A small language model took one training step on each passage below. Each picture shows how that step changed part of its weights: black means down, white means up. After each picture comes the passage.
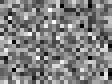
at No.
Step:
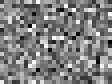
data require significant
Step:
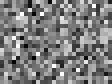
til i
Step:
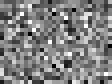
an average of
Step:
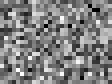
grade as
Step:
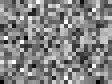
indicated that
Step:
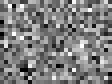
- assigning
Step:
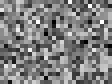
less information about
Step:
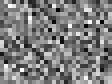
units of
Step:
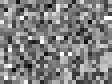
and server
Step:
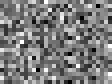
a crear
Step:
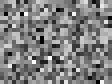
-gram based
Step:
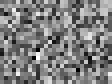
As it is
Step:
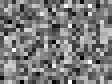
source properties
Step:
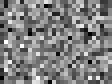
our range of
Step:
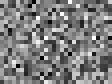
of Ancient
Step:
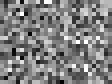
from where the
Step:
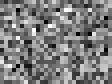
and Role
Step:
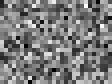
characteristics of
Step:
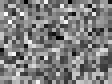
much higher number
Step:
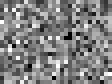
o serie de
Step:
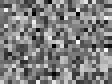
qilish -
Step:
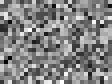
by comparing to
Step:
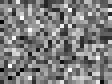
education for
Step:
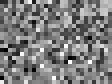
by calculating the
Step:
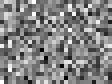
simplest example
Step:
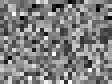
used to solve
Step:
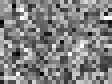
designed to
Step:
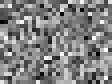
are many of
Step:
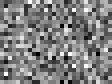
have been determined
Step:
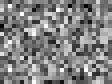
find that 10
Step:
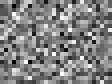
mandrel with
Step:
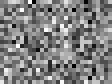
has also been work
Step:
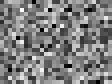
of thermal
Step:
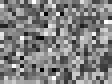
а в
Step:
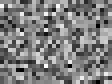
therefore that the
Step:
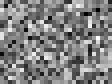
exclusive to
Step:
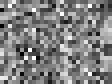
De order
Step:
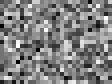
is any local
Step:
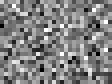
are: -
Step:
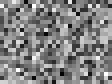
the link.
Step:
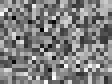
of wider
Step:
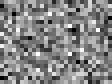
students after the
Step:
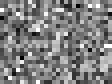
serve as the
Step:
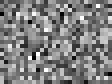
may create the
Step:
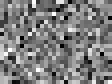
stage. A
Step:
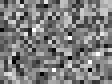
the particle
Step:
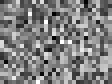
most values of
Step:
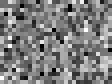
OPP are
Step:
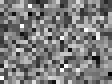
suivi de
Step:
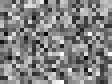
for example,
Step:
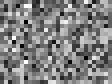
Based on
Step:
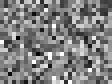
used because of its
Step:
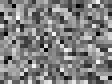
part is to
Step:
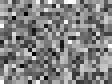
chicory as
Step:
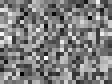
services. The
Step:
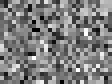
with other data
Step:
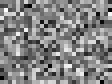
alternative for
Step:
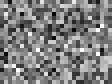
variation we
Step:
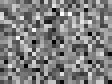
for different values of
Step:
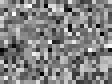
in the newly
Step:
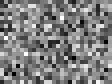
distance of
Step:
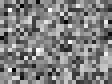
WMG field
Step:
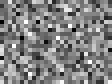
for laws
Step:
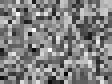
Assuming the
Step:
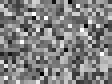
in particular on the
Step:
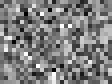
and distributions,
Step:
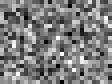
forms of
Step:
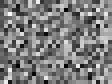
the execution
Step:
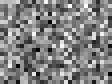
outcome and
